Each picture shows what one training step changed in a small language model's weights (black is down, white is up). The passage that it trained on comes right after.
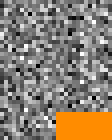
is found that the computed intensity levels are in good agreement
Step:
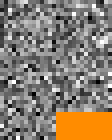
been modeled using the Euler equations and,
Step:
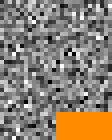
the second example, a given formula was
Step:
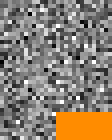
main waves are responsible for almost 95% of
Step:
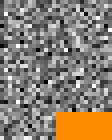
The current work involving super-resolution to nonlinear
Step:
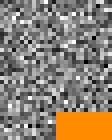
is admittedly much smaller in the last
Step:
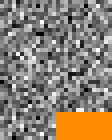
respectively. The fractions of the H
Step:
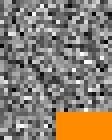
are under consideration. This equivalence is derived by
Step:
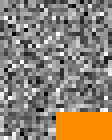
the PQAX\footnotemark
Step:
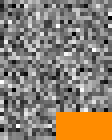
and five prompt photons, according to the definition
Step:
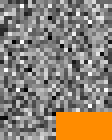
(ERC) under the European
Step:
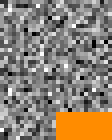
Language Technologies", month =
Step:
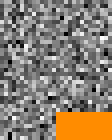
have explored cases in which recombination
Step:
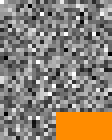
the original theory, obtaining the decimated coefficient
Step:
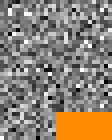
\citenamefont {Andonian}, \citenamefont
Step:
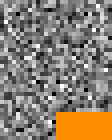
after the beam were $167\pm
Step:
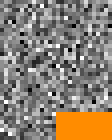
introduce the $N-1$ distances between
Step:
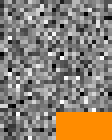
of $\sim$ 5 km in size), the
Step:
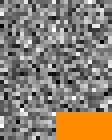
leaves survive cannot be neglected.
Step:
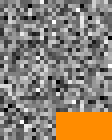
IGM. Motivated by this,
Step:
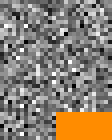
merit have been examined, and the
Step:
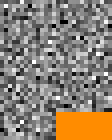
Here the recently computed four-loop coefficient
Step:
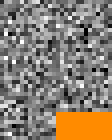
$6j$ symbol for the group. In
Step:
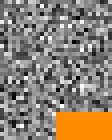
the RSA cryptosystem is based on
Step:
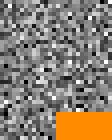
geometry. This is achieved using the {\em
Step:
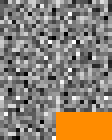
the transverse magnetic field $B_T$ makes
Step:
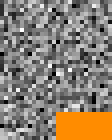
on software-defined radio platforms to
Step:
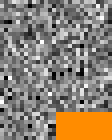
its averaged point of power colors in the
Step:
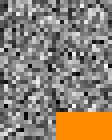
decrease, due to the redshifting of the
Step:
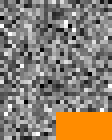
Applying the quark-hadron duality
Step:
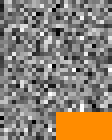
by this model. \subsection{A loop model}
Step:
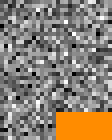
exchange-coupled layers than to the
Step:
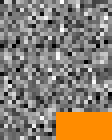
this task by first asking if they were
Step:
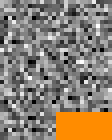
treated and control questions come from
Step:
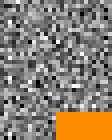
differing numbers of partons. The same ideas
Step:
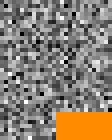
images are similar in terms of position to the real data
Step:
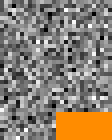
and frequencies of each N-gram extracted from
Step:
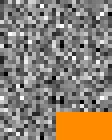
the choice of the similarity metric for the resulting
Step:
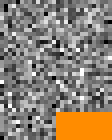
interactions, leading to some of the most stringent upper
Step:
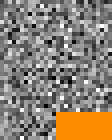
the system is rather unusual: Although the
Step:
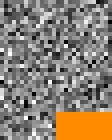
vector is along the out-of-plane
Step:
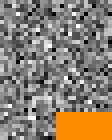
hydrocarbons (PAH) emission
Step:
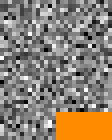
result in a real-space modulation outside the
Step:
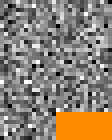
v_\kvec e^{i \kvec
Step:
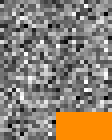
suffix length $\len{q_1}
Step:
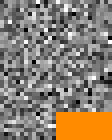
neutrino flavors and the lower energy threshold should be
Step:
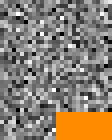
the two ghost contributions may be written as follows
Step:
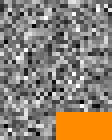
insets we plot the flux value averaged over
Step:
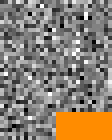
the doping concentration. The lattice
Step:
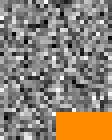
as MoS\textsubscript{2},
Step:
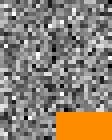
section $\sigma_{\g\g}\cong
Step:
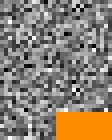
whole star-forming complex. The relationship between
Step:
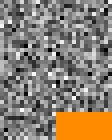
various cell types \cite{phil69}.
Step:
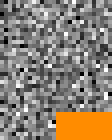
damping term modifies the way the initial
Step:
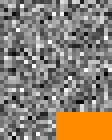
for thousands of minerals. The
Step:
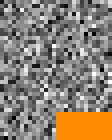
question concerning fundamental tests of quantum
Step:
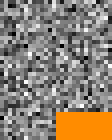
KS density of states, (ii)
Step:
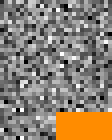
the defect. The defect anomaly can
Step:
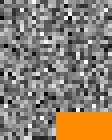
me start with two relatively simple surface motions,
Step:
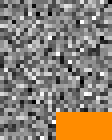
and the symbols awaiting transmission
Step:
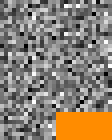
windows is displayed by the solid line
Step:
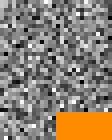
of the MiniBooNE excess
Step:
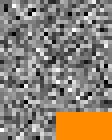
arrays', IEEE Transactions
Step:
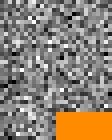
the operator $\hat H_\gamma=-\Delta
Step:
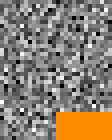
The density of states at the Fermi surface is
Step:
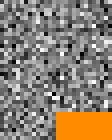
to write the analitic expression, which
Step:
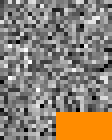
the charge cannot be stored in the thermal excited
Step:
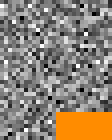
TAF} We define the inbound
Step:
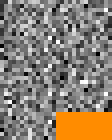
by replacing the sum over the momentum lattice of
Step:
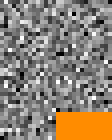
NP array ($\lambda$ = 600
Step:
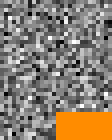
measured values, we get the open points shown in the
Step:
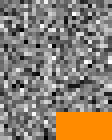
exhibiting the most significant nonlinearities
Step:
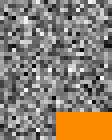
mathematical framework to approximate molecular transport assisted
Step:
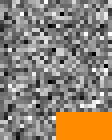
oriented manifolds, we need more detailed information
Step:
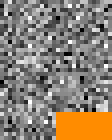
of the vector spherical harmonics
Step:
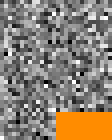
rotators such as FK Comae-type
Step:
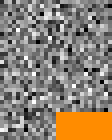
this in place the SPIRES
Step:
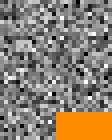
broken to $N=1$ gauge theory by
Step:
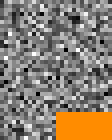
not flat, and that they appear to be
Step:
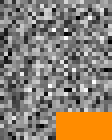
this paper we are concerned with another type of
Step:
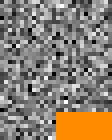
meV without significant renormalization in the band
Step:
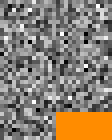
limit of long sequences the calculation yields
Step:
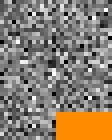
will have been influenced by the strong wind of
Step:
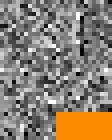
choices of \tc, \tz,
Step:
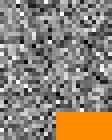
for classification). Blue circles:
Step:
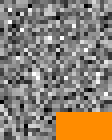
Level 4 | Enterprise network |
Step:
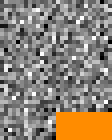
of systems with parameter uncertainty}, \newblock IEEE
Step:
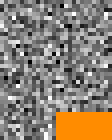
efficiency in terahertz range is
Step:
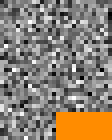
sum is over both its spin states. In the same
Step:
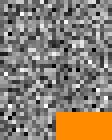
2$ supercell and containing four formula
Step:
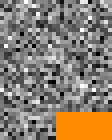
\beq \langle\psi| {\bf
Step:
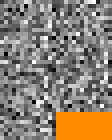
put little pressure on SUSY
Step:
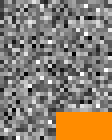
defined through the Legendre transformation of
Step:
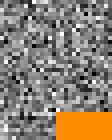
The mean F1 scores are calculated for specific
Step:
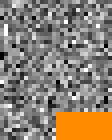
two interviews each week. Each
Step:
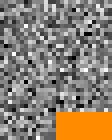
we have set to 1.) Note that a
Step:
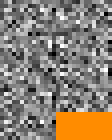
rather increases with time at higher mass lower limits of
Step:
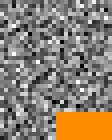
\ref{fig:fig41}. The approximate
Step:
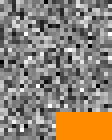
fibre fractures (see
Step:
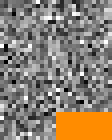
frequent generalized values for each matchfield and
